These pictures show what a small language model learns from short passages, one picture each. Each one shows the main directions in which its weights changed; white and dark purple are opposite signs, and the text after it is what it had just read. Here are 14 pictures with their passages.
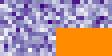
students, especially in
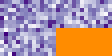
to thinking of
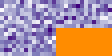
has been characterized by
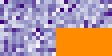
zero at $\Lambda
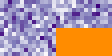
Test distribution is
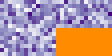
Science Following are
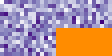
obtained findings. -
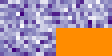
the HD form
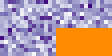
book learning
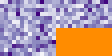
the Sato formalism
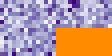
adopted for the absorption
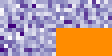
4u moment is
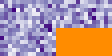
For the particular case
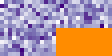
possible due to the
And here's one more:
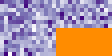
to consider the set
